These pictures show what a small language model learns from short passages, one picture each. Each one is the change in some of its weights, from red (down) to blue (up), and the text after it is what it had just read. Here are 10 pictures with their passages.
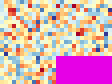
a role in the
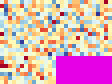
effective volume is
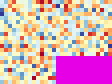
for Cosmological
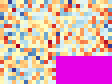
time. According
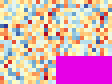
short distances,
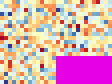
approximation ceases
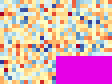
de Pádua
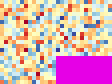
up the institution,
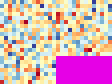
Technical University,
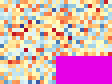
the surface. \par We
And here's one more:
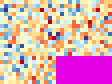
of Oslo |
